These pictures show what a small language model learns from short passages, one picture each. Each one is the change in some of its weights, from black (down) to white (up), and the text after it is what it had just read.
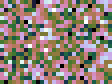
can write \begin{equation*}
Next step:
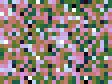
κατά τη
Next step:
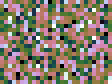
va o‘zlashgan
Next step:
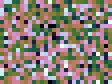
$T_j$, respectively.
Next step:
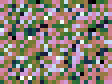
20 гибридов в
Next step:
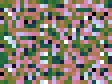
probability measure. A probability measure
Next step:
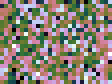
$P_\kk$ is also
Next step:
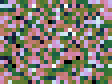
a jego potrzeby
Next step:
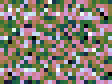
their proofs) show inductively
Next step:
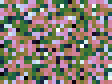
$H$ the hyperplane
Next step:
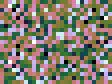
*Economie Nov.
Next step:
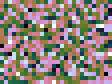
Start with an elliptic
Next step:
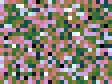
for the largest set.
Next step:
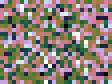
Hessian of the action functional
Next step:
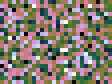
корневой системы
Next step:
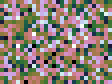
не содержится
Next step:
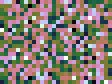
yo'naltirish turar
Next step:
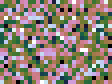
iterations needed to optimize the
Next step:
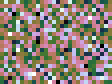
evolution}}. \end{enumerate}
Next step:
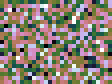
leads to the following, which is
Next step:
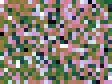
$a_i'$, it corresponds
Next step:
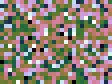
$\Gamma_\delta$ the part
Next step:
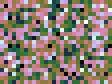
the introduction, recovering
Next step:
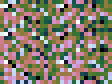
data yang akan diinput
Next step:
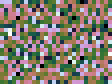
fikrlay olishi uchun
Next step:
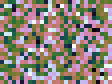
\vskip .1in As is
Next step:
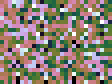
a qual foi criado, de
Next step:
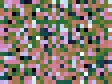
oynamaktadır. 10
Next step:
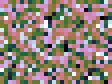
with respect to the number of the
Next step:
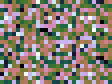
Abstrich machen,
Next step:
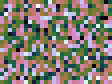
virtual knot diagrams
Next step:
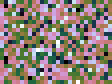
com limite máximo de
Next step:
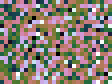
orthogonal (this is implicit in
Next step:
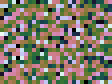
erat dan bahkan bisa
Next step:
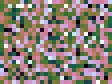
delays will again be distinct
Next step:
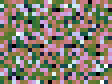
Unies en date du 14
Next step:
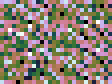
d'un acte formel
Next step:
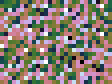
қилинувчи билан
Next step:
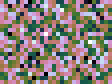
изучено особенности
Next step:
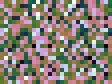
дает возможность
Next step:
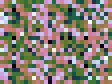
do not try to calculate
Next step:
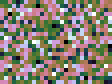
и приводит к
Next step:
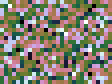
umrining qisqa
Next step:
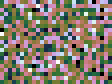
members in the 1st
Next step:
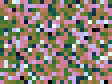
is expected to be dominant for
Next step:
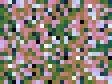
one by one. We show
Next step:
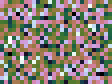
bundle) and a portion of
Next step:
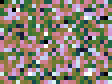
the literature on the numerics
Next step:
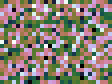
most important observation is that the
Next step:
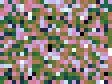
translation of the real factor.
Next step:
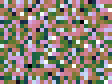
\end{eqnarray*} \noindent
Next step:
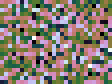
ham teranroq anglash
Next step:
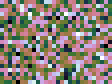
elements of the isometry group
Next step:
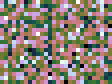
la emoción por un mundo
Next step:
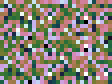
to'g'ri va
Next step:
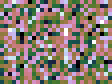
ayollar obrazini,
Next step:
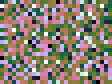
хората все още
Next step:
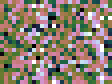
(We only consider this solution,
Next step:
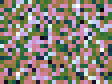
\tau$), that is, of
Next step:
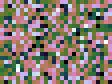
Tojiyeva A.
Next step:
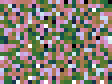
jihatdan qulay
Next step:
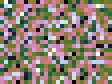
\item Let $D$ be
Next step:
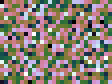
математической обработки
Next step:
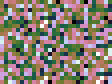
operator with compact resolvent,
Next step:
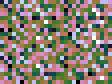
epistemic assumptions,
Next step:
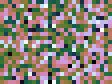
expression is normalized and equal
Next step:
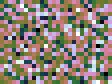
consequently the stable homology of
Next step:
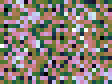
Пулицци Д.,
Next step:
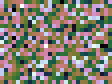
need to calculate the joint
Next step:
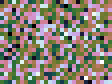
provides detailed information concerning
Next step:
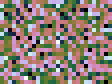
de Pastagens de
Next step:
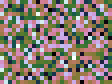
за содержание
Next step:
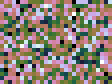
системи підходів до
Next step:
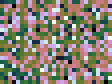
\mathbf{i} &
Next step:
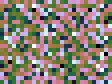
inverses at one side has
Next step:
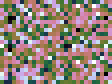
of the EHI are presented
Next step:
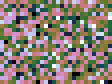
set modtager kun
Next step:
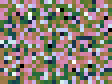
cohomology of a point, implying
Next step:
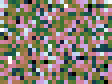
ajratib olishdan
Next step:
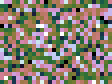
X$, but there's no reason
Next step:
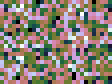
сироватки крові
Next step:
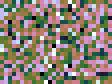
when a firm crosses
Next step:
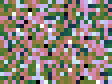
to right-invariant metrics with
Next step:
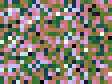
يرجع إلى
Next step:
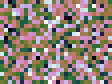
\subsection{Formula for the
